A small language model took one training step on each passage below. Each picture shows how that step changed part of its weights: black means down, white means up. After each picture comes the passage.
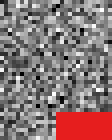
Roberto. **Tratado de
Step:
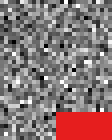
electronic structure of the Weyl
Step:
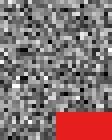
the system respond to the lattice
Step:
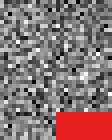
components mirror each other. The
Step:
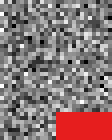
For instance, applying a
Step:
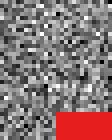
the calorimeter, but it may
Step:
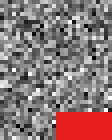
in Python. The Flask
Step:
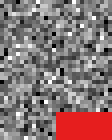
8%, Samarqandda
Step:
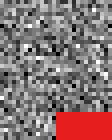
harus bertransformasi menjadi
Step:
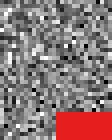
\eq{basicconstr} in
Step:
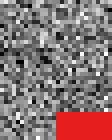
apartado, seguiremos
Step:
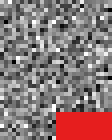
\emph{usual} Clifford
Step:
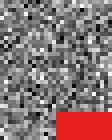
z okazji 50-lecia
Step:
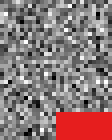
& \textit{Do the following
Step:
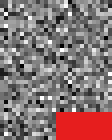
approach, monetary policy
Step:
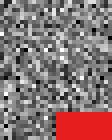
the considered ranges in this work and are
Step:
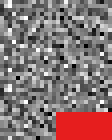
restricted to $U\leq
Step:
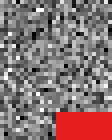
intralayer, and interlayer
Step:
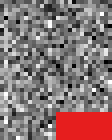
algorithm is more suitable for
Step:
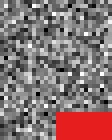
close to pure AIMD
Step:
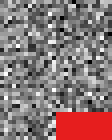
can be seen in Appendix B
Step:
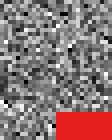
harmoniously developed
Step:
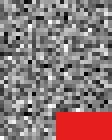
papers. Moreover, we can
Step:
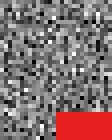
epigallocatechin gallate
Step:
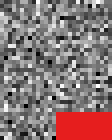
we use the Faddeev equations and the
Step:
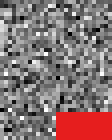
8^e Congrès
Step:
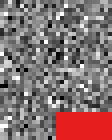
malakasini oshirish
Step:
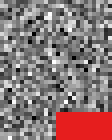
investigate the stability by
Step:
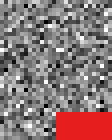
can be frequently reconfigured
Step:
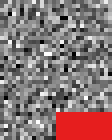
same way and with the same resolution as the
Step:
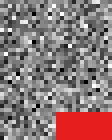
эканлиги ва ундаги
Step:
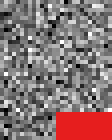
systems in an efficient manner.
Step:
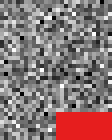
primary component is located
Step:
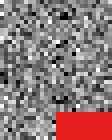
por produtos de informação
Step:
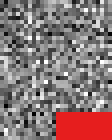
of Drugs". - 1th
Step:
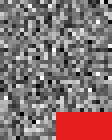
être appliquée
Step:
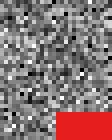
images, it can be related to a
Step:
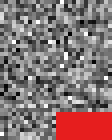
help in a better understanding
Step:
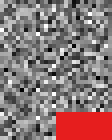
Fig. 7. Simulation result for
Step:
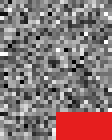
measurements can be more definitively tested
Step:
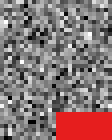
For lattices of dimension $n$,
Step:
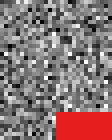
Each local minimum in $\Lambda$
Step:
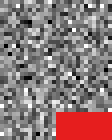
этиб тарбиялаш
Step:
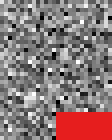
to be at least $3\, {\rm
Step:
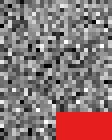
N. Marzari, Int.
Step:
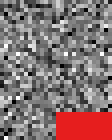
for the randomness in machine
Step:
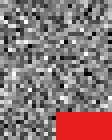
thermal diffusion in tilted
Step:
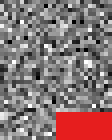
2.73~K. We have also
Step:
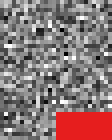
From (\ref{eq35}) we have
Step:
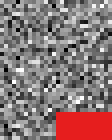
in the Schwarzschild
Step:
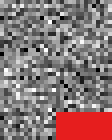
the LT (\ref{aec}%
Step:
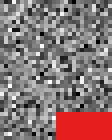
data involved? \item Is the
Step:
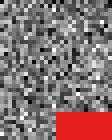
on the performance of tools,
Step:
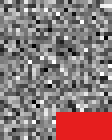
das suas funções. c) A
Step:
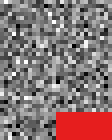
Secretaria do Meio
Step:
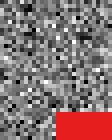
(1-sonli BHMS)
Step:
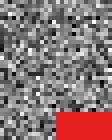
р-п перехода
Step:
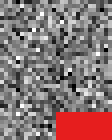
core of the active region, that is,
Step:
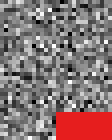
escolares: tradición oral y
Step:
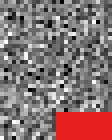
malakalari pedagogik
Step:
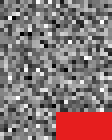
the data, some basic statistics are
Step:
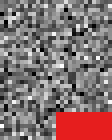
cheios do que hoje
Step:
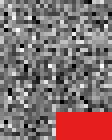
um modo que garanta o
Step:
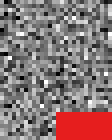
at 10% deformation. The operational
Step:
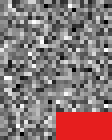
literature, the optimal variance of
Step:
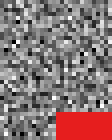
$i\in\mathcal{\bar V}$, the
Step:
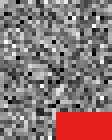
running. Fig 4: Plot
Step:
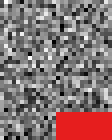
we presented the sensitivity as a
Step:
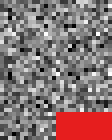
*Ser finito y ser eterno:
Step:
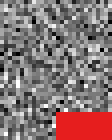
range | Phase Angle
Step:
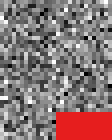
to determine whether adding
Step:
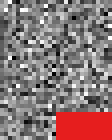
Marx: ein Beitrag
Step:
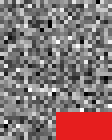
tanımlayan bilgiler
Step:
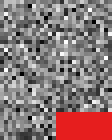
presentato il progetto
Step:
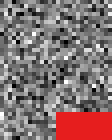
other two?" Despite these different
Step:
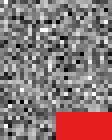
: النوافذ
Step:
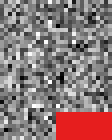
however, these integrals can be
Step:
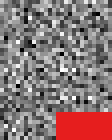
davlat siyosatini
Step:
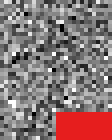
at 14 TeV as calculated with {\tt
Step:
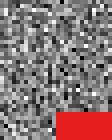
MCU detected that the voltage
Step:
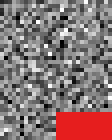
Internal Audit Function,
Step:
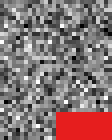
whole time series. As can be
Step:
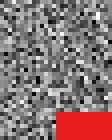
from overdoped $LSCO$
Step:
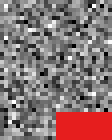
discuss the inevitable noise from the
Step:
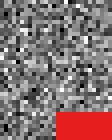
property of OLFC is that it
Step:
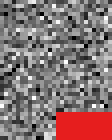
transition, only a crossover.
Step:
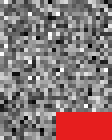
sog'lom, yetuk va
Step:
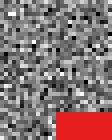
resposta à situação de
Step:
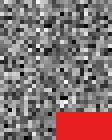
obrazlar tizimi va
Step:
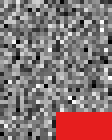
all distances by only a few percent
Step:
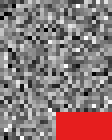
to create the next feature
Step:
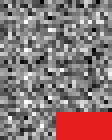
بین پایه‌ی
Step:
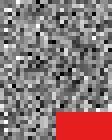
recortando diferentes tipos
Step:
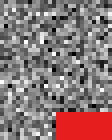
companies' P&L reports?
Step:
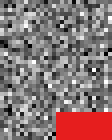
The non-relativistic blast
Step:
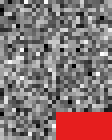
estrés oxidativo y la
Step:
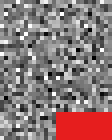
common transmission of clouds
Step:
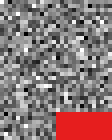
the availability of extensive
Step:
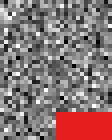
for each received byte we spend
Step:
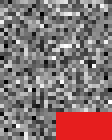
endi rivojlanayotgan
